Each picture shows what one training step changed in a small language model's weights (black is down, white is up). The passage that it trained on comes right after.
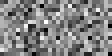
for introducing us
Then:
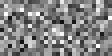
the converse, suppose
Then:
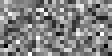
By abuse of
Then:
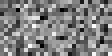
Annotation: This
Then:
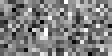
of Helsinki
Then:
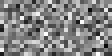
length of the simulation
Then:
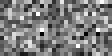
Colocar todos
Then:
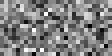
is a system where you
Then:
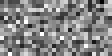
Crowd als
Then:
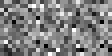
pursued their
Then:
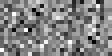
name of protecting these
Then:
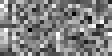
yield, feed conversion
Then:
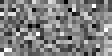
transmission from one place
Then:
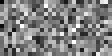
implies the existence of an
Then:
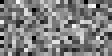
to what extent the
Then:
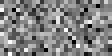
pivotal wing
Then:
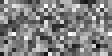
For the AE signal
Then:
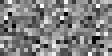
as follows: Section II
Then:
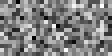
think would be the most
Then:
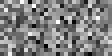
was constructed. I understand
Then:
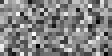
be a refinement of
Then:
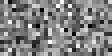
capitalismo de la
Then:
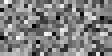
learning relies on the
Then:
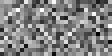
the video
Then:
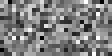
в период
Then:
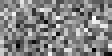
vibration of the
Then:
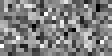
are not isomorphic as graphs
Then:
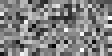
and has benefited significantly
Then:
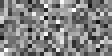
addition, the unions
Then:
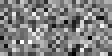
and statutes. The
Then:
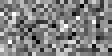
of critical illness patients
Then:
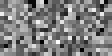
al. Prevalence
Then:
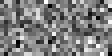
\qquad x\in
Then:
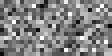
of the Cayley
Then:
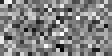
conjugation in the form
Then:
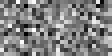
olib borilsa
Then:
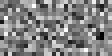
best cosmetics for
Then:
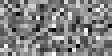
of PSII
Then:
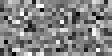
Process 2. If
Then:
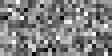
de conocimiento y
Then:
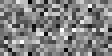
was statistically significant.
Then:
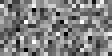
while they are also
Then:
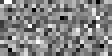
its complement. -
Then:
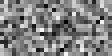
method enabled the
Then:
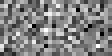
implications, this
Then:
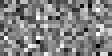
Trade Several
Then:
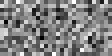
implemented easily to classify
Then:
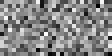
weak center of the
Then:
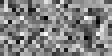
respondents and 30 students were
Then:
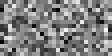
0]} for more
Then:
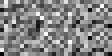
of the relationship between
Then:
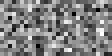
fixed point of this iteration
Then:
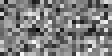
(in the absolute
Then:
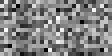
questionamentos sobre a
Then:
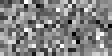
pensamiento de
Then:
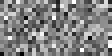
estimates above to evaluate
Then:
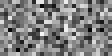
unable to attend
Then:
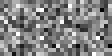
Time: A Research
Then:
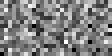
industry has increase the interest
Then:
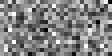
link between monetary
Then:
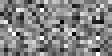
suppressed in
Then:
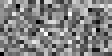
which limits the number
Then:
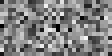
means the one time,
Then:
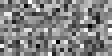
bir qancha
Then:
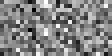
than 80% of
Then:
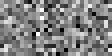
Assay Kit,
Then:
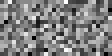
by reflections of order
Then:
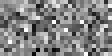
Framework - t is
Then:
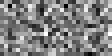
modules are compatible with
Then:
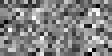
devaluing of
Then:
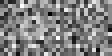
SC был
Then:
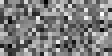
natural resilience and
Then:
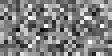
words and images found in
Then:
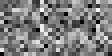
advocate the
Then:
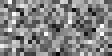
other countries of the
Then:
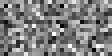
\dots \times
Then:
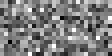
условиях сухого
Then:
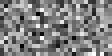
Backup Power
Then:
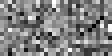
homogeneous $q
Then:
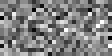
and mainly related to
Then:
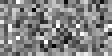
in his village
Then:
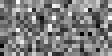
целом эффективность
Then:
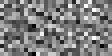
observés. Comme
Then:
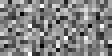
Buna karşın
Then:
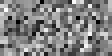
called extremal
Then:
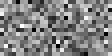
list can be obtained from
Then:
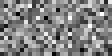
the IEEE
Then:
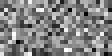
Controller of
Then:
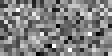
the Taylor polynomial
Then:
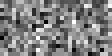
и психологии.
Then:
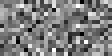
measure $\mu$ we
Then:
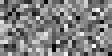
in Presence of
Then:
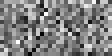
necessarily is abelian and
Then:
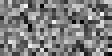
1$ and $\lam
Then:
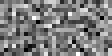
$\lambda$ which
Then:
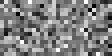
Dengan adanya
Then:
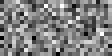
to the idea of the
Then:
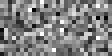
от на відстань
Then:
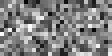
-\l \bold
